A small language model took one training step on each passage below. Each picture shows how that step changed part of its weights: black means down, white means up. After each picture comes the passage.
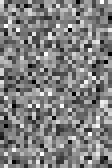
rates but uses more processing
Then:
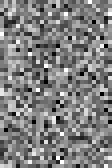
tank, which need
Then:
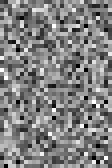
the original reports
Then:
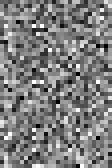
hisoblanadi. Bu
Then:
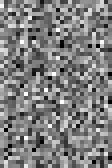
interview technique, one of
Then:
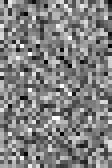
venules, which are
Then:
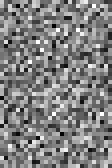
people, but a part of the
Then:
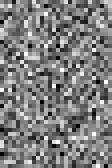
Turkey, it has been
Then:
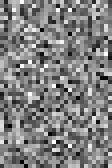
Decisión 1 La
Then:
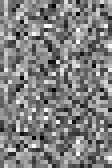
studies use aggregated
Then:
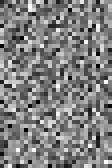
chủ và
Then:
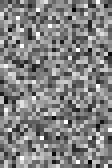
va yuklash Changli
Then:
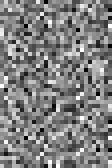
reliable and equitable
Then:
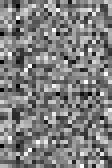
πως η
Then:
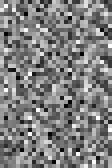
the adhesive increase with
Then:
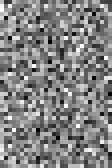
e atitudes**.
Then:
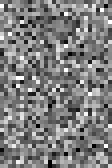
handle other environmental
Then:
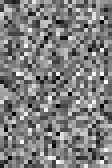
Так, після
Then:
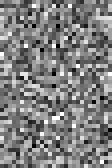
DEHP toxicity
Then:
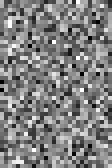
correlation between NDVI
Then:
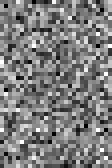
tomonida hikoya
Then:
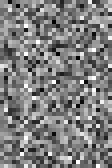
through each subject. Yet,
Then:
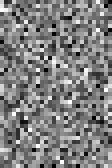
as scrap, is a
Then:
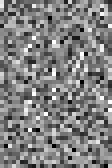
was averaged over five
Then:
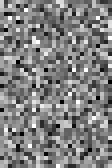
not even identified at the species
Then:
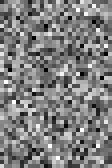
adam ayırt
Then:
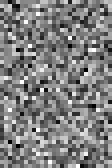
his poems in general.
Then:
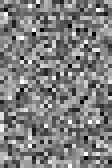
Impact Factor:
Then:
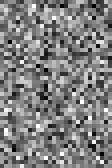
En este artículo
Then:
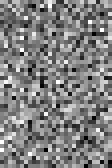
ECC-based resin
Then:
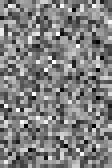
parylene. Finally,
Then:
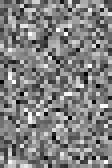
LÚDICA NO
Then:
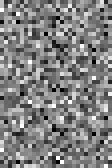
be determined, which shows
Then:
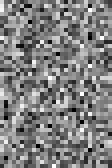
faber e zoon
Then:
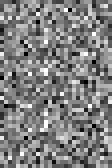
и промышленности
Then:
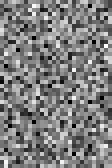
efficiency of the
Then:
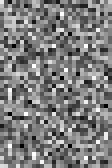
standard (AES) to
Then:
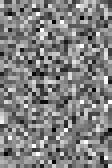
der tidligere op.
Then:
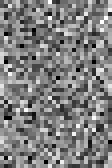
assonance, consonance,
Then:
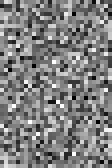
one percent of the
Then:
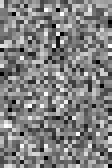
literature has indicated two
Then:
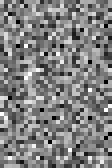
and thus defend the quality
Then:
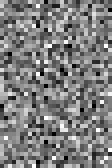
operativ kirishdan
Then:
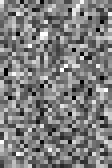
analysis of the family
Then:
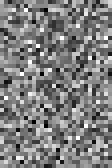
such as work stress, job
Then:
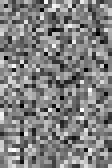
Special attention is
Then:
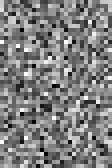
mass spectra of the control
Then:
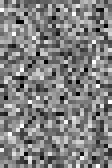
as shown in Fig. 1.
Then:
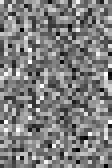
and urban respondents have
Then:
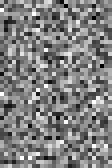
ROLE OF THE
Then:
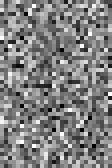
existe e representa o
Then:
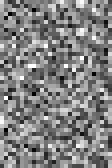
needs of economic
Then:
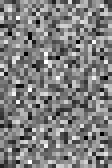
авторами за
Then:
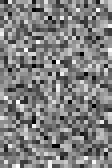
administered. The
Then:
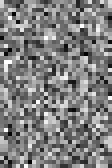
general concepts,
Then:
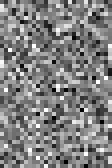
al menos a algunos
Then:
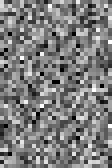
multilingual resource in
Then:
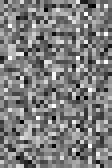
el manejo de las
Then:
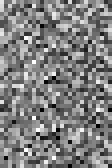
fatores sociais na
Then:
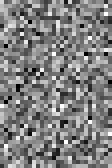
palabra, yo
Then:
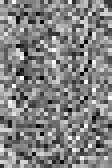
aspecto de reina
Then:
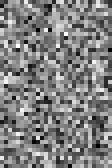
OpenAI released
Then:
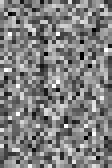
of the Green Computing
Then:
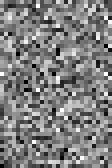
kreditlar AT
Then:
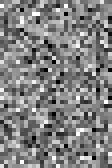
wenn man eine
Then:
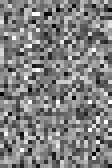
advance. The approach to this
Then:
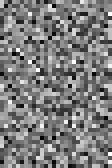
resulting from complex I
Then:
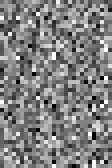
культуры и
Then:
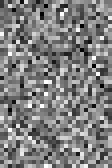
engagement with literary
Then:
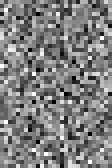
deb ataladi.
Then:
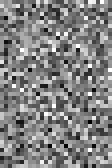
Edição ISBN:
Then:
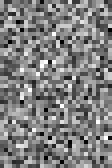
that describes the flow of
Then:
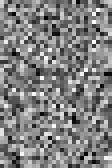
complexity. These new
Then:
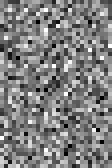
поля, орні
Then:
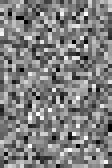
italiano può
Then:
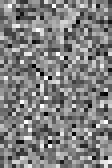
ed. Kodungallur:
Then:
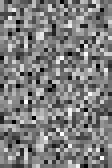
that GIXRD is
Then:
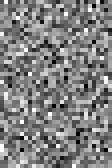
werden; ein
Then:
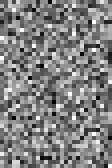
uning amal qilish
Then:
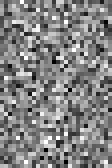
LV windings.
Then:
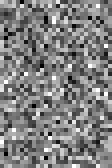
photogrammetry by
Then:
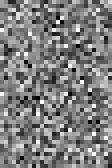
smart, sustainable and
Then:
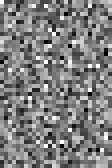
accordance with the AGH
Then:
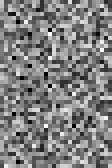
the value of $\log
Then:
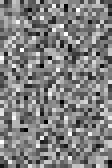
unconnected pieces
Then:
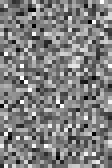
stage, the clinical
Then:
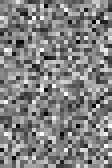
yang sesuai dengan
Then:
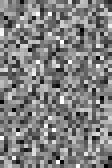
interactionism, with the Law
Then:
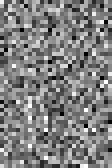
and specific leaf weight
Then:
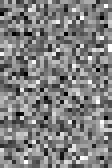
Ularda tez-tez
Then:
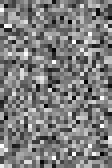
by obtaining vectors
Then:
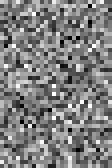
na época podiam
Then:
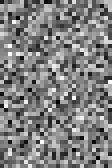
superstitions en tous
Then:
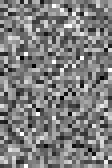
Level of the School
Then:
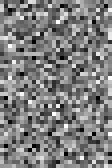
va ular tomonidan
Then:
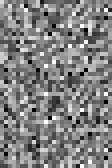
monitoring and analytics
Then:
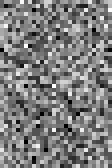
uchun musiqa
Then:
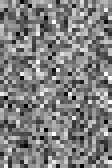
analyzed were found to be
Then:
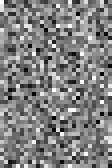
is, representatives of the
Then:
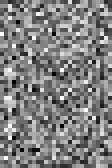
their satisfaction with
